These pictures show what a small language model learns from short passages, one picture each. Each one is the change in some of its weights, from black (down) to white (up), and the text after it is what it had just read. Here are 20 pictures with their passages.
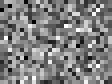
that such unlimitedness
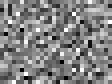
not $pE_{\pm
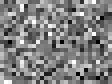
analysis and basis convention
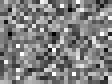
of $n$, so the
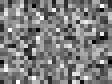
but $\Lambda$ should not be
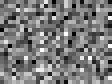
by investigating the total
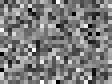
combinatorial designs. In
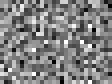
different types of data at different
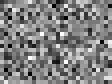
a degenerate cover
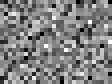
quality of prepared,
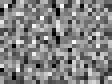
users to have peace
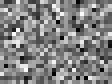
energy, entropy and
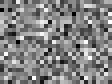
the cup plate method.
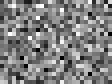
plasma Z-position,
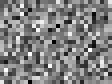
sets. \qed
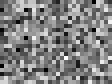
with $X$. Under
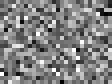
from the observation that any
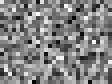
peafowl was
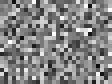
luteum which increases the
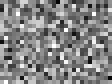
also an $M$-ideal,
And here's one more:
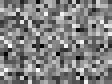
parameters and isotropic
